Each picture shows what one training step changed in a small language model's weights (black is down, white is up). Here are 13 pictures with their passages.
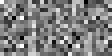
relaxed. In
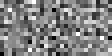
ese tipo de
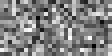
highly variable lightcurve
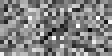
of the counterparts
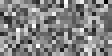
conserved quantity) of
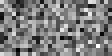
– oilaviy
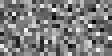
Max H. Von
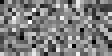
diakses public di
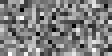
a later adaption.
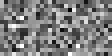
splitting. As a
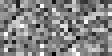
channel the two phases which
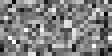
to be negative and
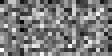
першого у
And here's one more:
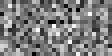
deb nomlagan.
